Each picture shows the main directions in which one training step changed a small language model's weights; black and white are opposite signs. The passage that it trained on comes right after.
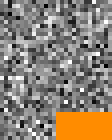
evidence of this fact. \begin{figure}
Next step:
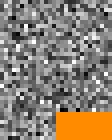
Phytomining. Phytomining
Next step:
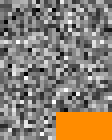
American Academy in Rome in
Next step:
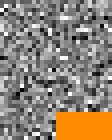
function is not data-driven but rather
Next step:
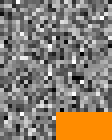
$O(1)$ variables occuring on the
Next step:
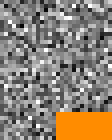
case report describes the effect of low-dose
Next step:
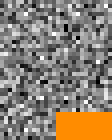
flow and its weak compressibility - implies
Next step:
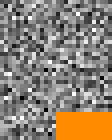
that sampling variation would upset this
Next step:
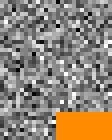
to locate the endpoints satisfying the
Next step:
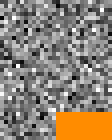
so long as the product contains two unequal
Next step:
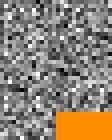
symbols with the first index raised or
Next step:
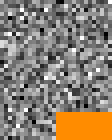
деятельности я пришла к
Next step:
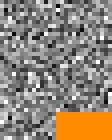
of Q membranes ending on the
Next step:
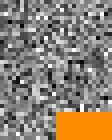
de renda, integrando o Banco
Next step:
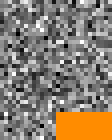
Autoconcepto general y físico
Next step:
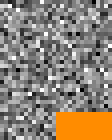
the linewidth of the Lorentzian
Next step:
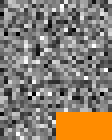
altitude with cloud base (at
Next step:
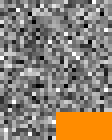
Federal de Uberlândia
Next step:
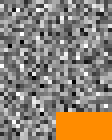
simulation programs JETSET 7.4 and
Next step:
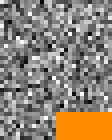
of Recent Innovations in Academic
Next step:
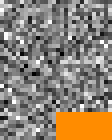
in the plasma. Later, electron
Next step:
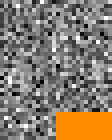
iqtisodiyotning asosiy
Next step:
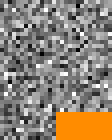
structurally positions projection and
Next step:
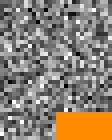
Порошок "Селит
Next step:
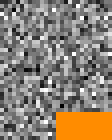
In the "beach" region (in Fig.
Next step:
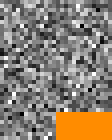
select the appropriate mobile phase,
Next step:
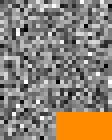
pronotal stripe; narrow
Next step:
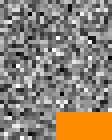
effort, it can compensate for the
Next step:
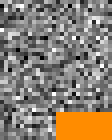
or communities of users that show a
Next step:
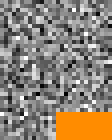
and isolate an interacting perturbative
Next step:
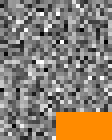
components as nodes, and boson fields as
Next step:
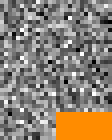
years, to finally nail several challenges associated
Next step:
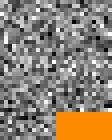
public banks. Like what has been
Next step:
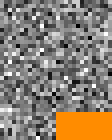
the second is systematic and the third is related
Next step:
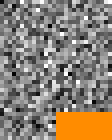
which an analytic expression is derived.
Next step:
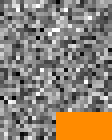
a robust estimate. Due to its
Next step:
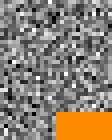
the order of 30\%, while being virtually
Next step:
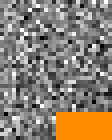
систем управления.
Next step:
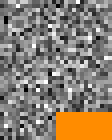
de ce graphique, il ressort que les
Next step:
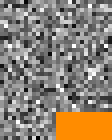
with other forms of restoration, such as
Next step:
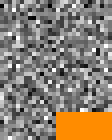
from the data is not straightforward.
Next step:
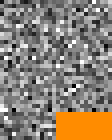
mindfulness meditáció
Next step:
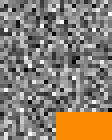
$A$ is the atomic number of the
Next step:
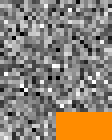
the PYTHIA model there are parameters
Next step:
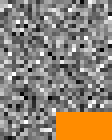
можуть обмежувати
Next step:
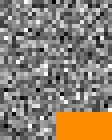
la Universidad de Chile, página
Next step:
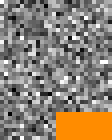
BBB correlation, the results showed the formation
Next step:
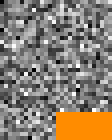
resolution could be different at the ATLAS
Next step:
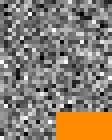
Аннотация. В данной
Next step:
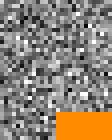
pre-studies on literal translation
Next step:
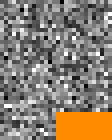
\end{figure} \section{Stability of
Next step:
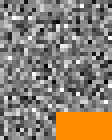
signal generator was amplified by a
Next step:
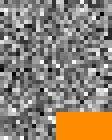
tegner og skriver med
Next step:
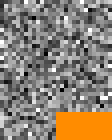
momentum-dependent coefficient. When both
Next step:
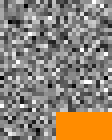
and\ \bibinfo {author} {\bibfnamefont
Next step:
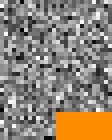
ejemplo relevante el incidente
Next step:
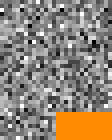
troch tematických
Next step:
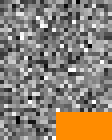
one that most satisfies the criteria of
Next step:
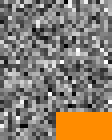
Then, there are those workers who live
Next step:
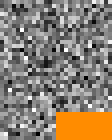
addition to the improvements in acceleration
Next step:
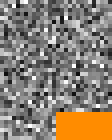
4569 – the detonation of
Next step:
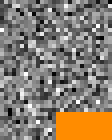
America (Johnson 1987;
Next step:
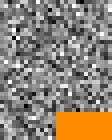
in the 5 : 4 resonance with the
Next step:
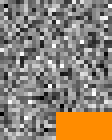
(9 cc added to 30 cc
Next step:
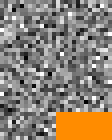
of the vessel, the closer the central
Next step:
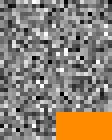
est reprise pour la première fois
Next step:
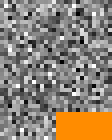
Physics, Tamkang University,
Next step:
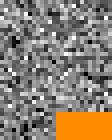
vivido y sentido la violencia
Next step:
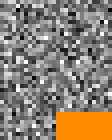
presence of two 3d early Transition
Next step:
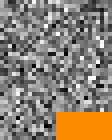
licensure examination performance. While
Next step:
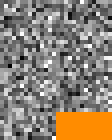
price for their product is difficult hence
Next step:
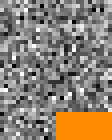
to be the connecting bridge
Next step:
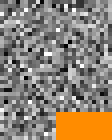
and examine the relationships of these variables with the
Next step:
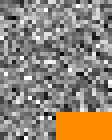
Tarjimasi: Jazoir
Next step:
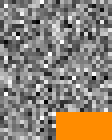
во Франции,
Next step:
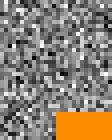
$\cos (\beta-\alpha)$ relative to the
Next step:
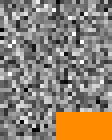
extracted species. The review article
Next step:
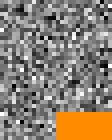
we can simulate $H$, it turns
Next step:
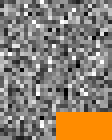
nematode population in deepwater
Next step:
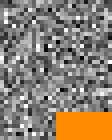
In seguito vedremo alcune
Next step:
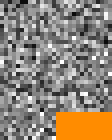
another IIA theory on the dual of the
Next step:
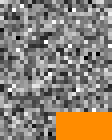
less than the case $\theta_L =
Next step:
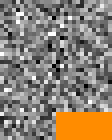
not included in the human resources records.
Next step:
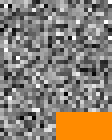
independent of accuracy with which these parameters can be
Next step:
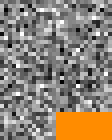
to thousands of chemical compounds.
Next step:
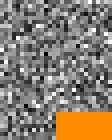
the highest rating of 5, while
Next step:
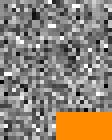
Markova – materials about laboratory work
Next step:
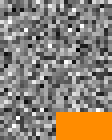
recoiling energy is needed. The critical
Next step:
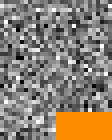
occur when deficiencies in
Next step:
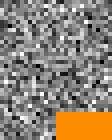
the models with dust-to-gas
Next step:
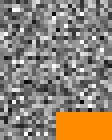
державу до вступу
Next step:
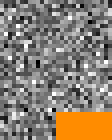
it is highly unappreciated in both
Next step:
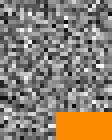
Interpretation Hemoglobin
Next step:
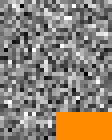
the context of frequency-domain analysis, we
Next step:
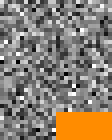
yet well developed. This can be explained
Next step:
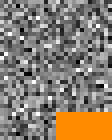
şimal yamacında
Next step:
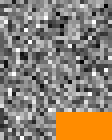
al morfologiei limbii, ce
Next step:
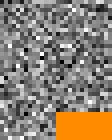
composition: - *warm/ cold
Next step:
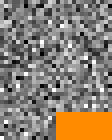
0 (Uncatalyzed)
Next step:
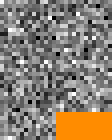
apparaturasidagi nozik
